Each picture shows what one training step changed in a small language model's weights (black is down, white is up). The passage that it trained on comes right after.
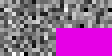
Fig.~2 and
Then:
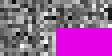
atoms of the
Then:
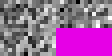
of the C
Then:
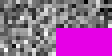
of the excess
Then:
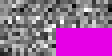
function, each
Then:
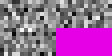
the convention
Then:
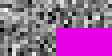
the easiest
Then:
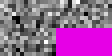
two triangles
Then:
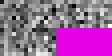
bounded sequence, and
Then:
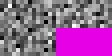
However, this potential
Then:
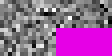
the possibilities that
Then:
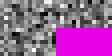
block estimates is
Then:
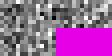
mass in the
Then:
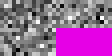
is a classical
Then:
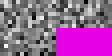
the determinant of
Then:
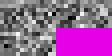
transmission in
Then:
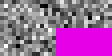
the values. The
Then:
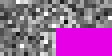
concept of
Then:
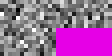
the completely
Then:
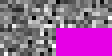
modelling, and
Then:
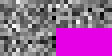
red one's
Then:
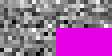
plate subject
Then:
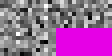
the stabilized
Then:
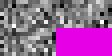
sensitive to
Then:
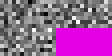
This expression is
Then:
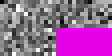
The simulations shown in
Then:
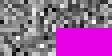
is a closed
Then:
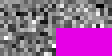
its properties. In
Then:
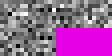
institutions where
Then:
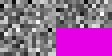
jets can
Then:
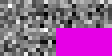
their original smoothing
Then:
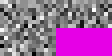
consider the case of
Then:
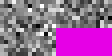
binary distribution functions
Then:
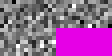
that the system has
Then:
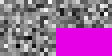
starting with
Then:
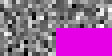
the points of
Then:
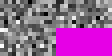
This allows the
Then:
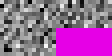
$\gamma =
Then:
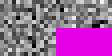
with the effective
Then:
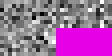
be approximated
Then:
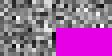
arbitrary constants. In
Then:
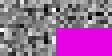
be the rotation
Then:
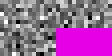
the purpose of
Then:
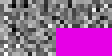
to $\kappa
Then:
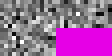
and performance differences
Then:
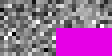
could be applied.
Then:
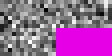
those separation
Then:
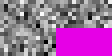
a number excess
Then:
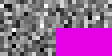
the preservation
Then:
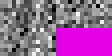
let $s$
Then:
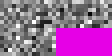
effective potential for their
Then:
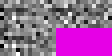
case we will need
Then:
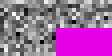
fact, a
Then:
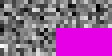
plates, it
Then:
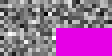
have \[
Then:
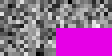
compact, connected
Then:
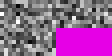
times fewer
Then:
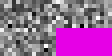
is the spatial
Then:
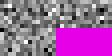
we have shown how
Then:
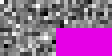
We note that in
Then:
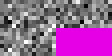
degeneration for
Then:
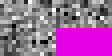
C \colon
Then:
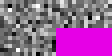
the base vector
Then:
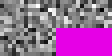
D {\bf
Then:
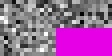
points A,
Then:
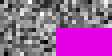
indices. The
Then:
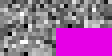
ds$, where
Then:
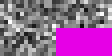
heart of this
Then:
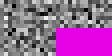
with no assumption on
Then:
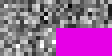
element while the
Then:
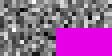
the commutative diagram
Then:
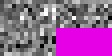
term of the mean
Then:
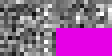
pairs of
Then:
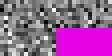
on the left does
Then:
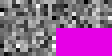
each map $U
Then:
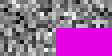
3 start]
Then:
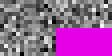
states that given
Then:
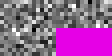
to prevent
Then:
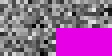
expect an
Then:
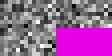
material is larger
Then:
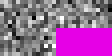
the results,
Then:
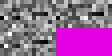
sensing and
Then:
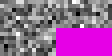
last term in
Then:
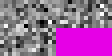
knows whether the
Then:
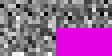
estimation and
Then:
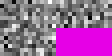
the National
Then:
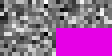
test cases formed
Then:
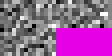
databases are
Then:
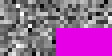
begins to
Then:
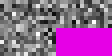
global convergence is not
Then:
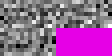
variance and mean
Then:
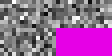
to calculation of
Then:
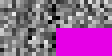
let us assume that
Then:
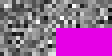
is given by a
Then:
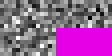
not affect
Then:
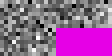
ejection of the
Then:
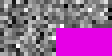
$n$ positive
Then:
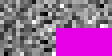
potential. The
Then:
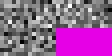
and linear polynomials
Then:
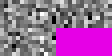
the charge
